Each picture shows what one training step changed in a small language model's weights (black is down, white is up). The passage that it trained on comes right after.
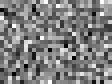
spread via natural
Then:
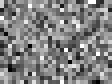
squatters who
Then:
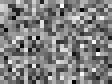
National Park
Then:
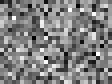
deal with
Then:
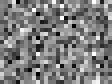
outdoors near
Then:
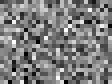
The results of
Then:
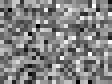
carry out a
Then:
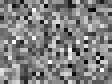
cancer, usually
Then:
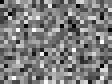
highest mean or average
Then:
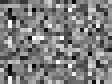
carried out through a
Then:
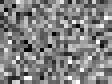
they do not
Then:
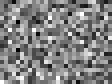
account to the
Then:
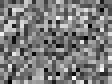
velocity increases with
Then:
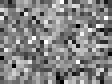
score is significantly
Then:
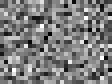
different levels of technical
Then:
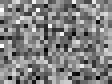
Revision Date
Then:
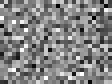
levels. This
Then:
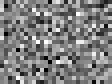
training process from a
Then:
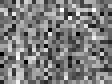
directionality when
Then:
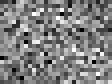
used as the final
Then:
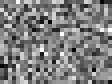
damage or local
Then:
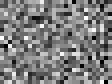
different priority
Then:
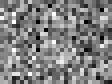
OF THE
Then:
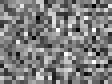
the flexibility and
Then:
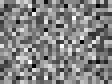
for any specific
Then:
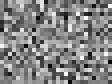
the area.
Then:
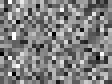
to create a state
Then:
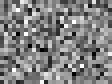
of Thurgau
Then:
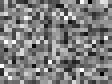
building integrated solar
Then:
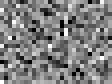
raped by
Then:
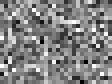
and science policies
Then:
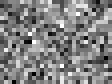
copper complex in
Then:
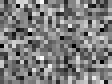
in the policy
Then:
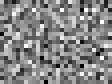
surface p-type
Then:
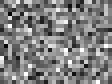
may be damaged
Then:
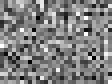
the facility.
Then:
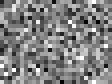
would like to also
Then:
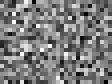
way of doing
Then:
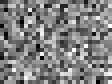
all the other authors
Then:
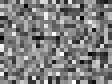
experiment where students
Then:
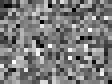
FA1 had
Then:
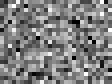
different buttons
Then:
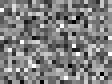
Theoretical literature
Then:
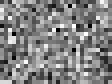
neighborhood rather
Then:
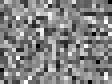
the presently available
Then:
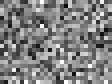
consider different regions of
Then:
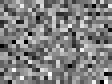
the weights are
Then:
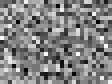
software, data level
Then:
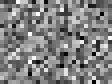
at higher risk.
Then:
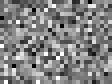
version with full responses
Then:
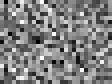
in Serbia
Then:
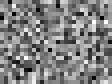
competition between
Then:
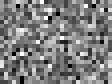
up in the
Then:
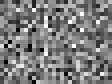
conduits that
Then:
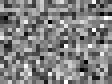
are more effective in
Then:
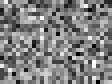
For example, a
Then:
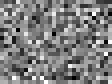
future demand and supply
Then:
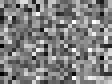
in ancient
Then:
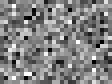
than strategically.
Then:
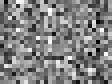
in South
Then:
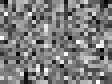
main practice question on
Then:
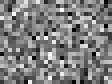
time along with the
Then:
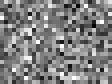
of agency and
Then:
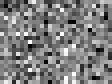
Army map
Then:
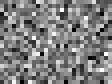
not changed until
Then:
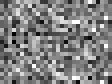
and did not
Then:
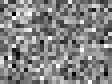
has been proposed.
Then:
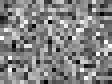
are easy to
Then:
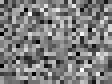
negative —
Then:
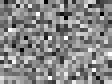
on the plant
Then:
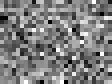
are not significantly different
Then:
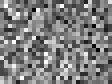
case study” the
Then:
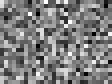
the reactive
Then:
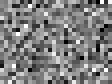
best overall performance,
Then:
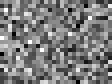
sand content
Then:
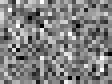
to Prayer
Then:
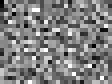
am pleased
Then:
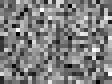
increased in the range
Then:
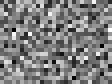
this study uses all
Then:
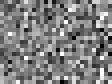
Examples of
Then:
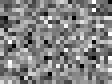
are there changes?
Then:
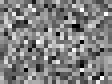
/ nos
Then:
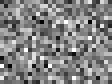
and motorists
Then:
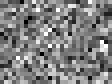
when detected errors
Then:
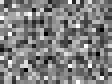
making sure they
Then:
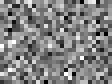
needs. An
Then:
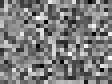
the aquatic
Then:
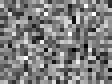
below which positive
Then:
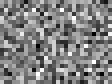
the court system
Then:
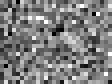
can expand employment
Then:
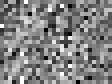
defined by the
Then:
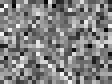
Clin Res*.
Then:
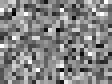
of firearm
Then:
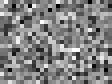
and D.
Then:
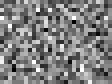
for broadcast
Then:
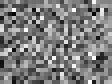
archive. One
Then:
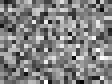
were calculated as
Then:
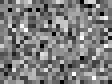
until resistance was
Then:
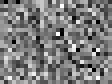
Comparison of
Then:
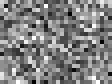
Education Teacher
